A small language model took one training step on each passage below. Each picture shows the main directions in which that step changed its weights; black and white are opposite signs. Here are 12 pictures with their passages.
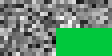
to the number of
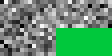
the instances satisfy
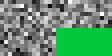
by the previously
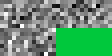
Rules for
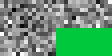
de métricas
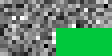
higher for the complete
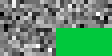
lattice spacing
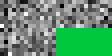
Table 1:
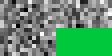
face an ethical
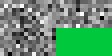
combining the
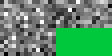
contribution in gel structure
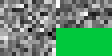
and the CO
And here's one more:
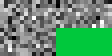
static magnetic field magnitude
